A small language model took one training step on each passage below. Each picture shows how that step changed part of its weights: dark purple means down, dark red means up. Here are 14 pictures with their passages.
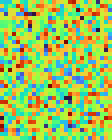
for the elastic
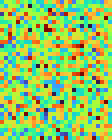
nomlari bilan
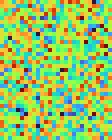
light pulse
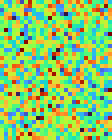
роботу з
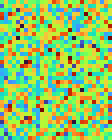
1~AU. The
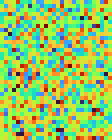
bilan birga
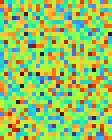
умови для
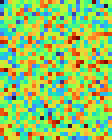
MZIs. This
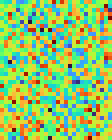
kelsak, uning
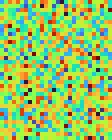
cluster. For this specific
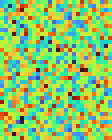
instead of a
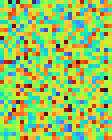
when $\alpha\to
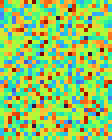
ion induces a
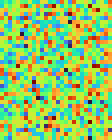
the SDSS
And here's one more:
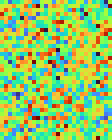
an LTSF is
